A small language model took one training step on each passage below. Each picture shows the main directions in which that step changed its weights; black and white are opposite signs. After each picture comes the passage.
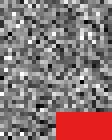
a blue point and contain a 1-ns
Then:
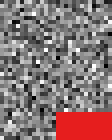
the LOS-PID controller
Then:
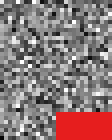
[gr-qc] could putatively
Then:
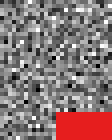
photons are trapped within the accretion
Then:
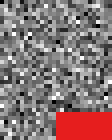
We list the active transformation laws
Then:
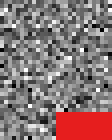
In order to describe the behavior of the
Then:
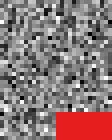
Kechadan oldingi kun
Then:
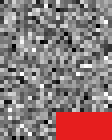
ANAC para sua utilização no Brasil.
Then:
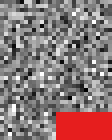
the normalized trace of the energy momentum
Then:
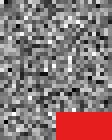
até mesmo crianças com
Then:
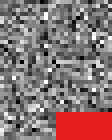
здравствену заштиту деце
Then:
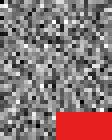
dimensional space $A_i$ spanned
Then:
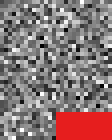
poate fi definită ca fiind
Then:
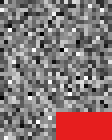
profil numérique soit bien
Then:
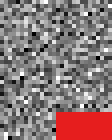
\ref{log}. The linear form of
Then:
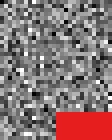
ташлаб, кейин
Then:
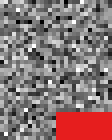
на практичну діяльність,
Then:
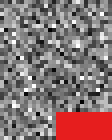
Concessão e efetividade à
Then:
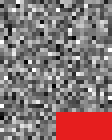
in that way. Alternative explanations other
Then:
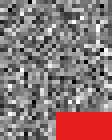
the Keplerian mass of the
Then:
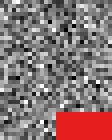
uning sodda, tushunarli
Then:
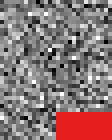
su conducta laboral al logro de las
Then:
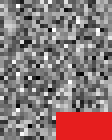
in the mobility context should contain locations he
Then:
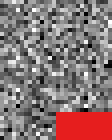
учун тадқиқот
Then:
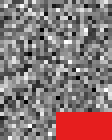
себя, к борьбе за
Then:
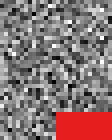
unity). \textbf{The scheme} We
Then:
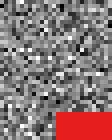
feasible active beamforming vectors
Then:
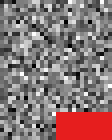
of the materials of the heat exchange
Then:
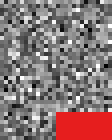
the number of trapped neutrinos, and by
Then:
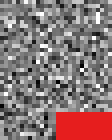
de esta casa superior de estudios.
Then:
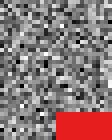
А. Методы граничных
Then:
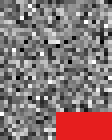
Pop~III remnant
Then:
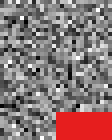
exposição era para todos.
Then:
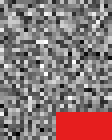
Deleuze e Guattari
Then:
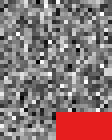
em Pesquisa, conforme a
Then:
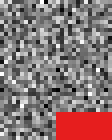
%in the UV Rotation can cause
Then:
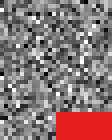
gestion de la société par le
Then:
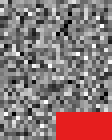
madaniyatini oshiradigan
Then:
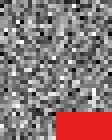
the coexistence state-point at the
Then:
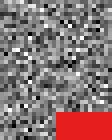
can be made more scalable and a
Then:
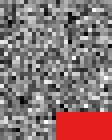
a un elemento la pertenencia a un
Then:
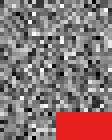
biror amaldor yoxud
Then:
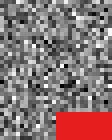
energy generated in fatigue or during
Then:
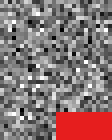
de regresión lineal construido a
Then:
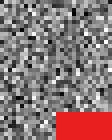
The continuous (owing to the neutral
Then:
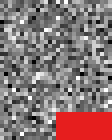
time series prediction problem that assesses the
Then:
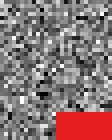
the trap and the ring electrode
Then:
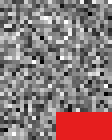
ular asosan murakkab,
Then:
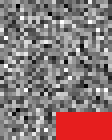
for QAOA (e.g.,
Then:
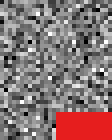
Case 901 Faculté des Sciences
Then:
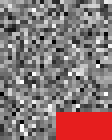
is obtained by considering the classical dynamics of
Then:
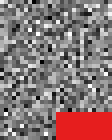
такая же ведьма,
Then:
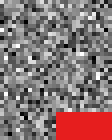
\hii regions provide poor estimators of
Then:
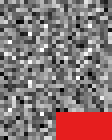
coherent displacement of his mode to
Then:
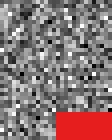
indicators of interest of the consumer is
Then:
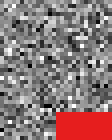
an effect where none should exist. We insert
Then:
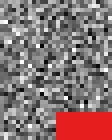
modelos si-entonces. Básico
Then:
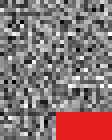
significative digit or higher. Most
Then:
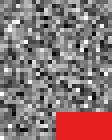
opcode sequences to control-flow
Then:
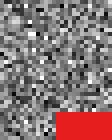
water, pollution of water
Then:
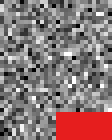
experimental methods for the study of energy-time
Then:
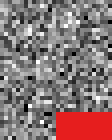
deb ataladi. Qirqimla
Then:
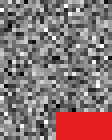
inclusi 12 studi, per un
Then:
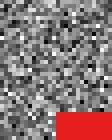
incentivo a competitividade e
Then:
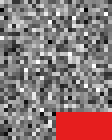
a számszerű
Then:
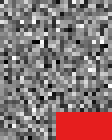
node [align=left] {Real
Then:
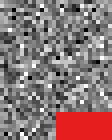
essence of the electronic means of learning and
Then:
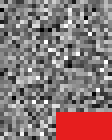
munosabati va bolalarning
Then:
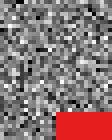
as a constraint on star-formation is only
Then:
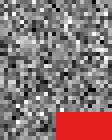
com a destruição de suas terras
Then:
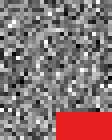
synoviale de l'ulna,
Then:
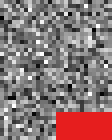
следующей волны
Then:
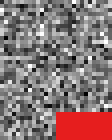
presença do olhar pelo viés
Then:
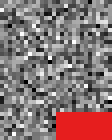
se formaban al azar en cada
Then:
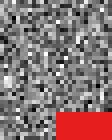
= Otto Forster "Analysis
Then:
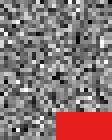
is the main result of the present paper. Let us
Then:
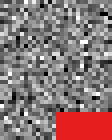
спорта в формировании
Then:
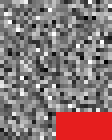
constitui: barragem; sistema de
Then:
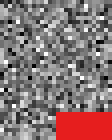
advantages of modular power plants are
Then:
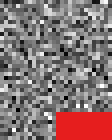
and we single out here their possible use as channel
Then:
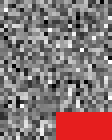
points (filled) show the 16th and
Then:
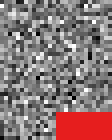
generating more localized topological corner states.
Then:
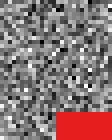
dependence \begin{equation}\label{dl}
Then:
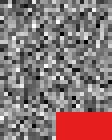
Asosiy hamda takroriy ekin
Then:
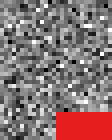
record amount implies an observational
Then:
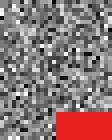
street have brought more accurate
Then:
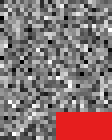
Китая со странами
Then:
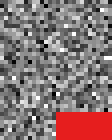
in stress distribution in a stress plate
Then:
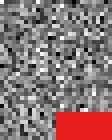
conformally flat spacetime then, the
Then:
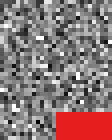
zwei Wirkungen, es kann
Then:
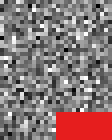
different sets of coupling constants $g$ and
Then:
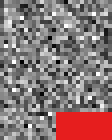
Identificando as deficiências
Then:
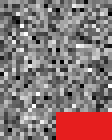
die visuelle Überladung
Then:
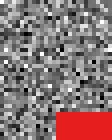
України, Служби
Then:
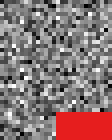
density is \be \vev{\psid
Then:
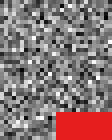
Leak Checker to verify that this
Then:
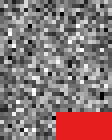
ресурс] / URI: ¹
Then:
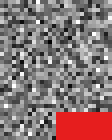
educação física – chance de
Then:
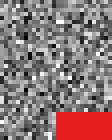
how they morally reason about it. To
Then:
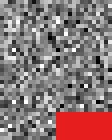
primarily determined by the structure of stellar
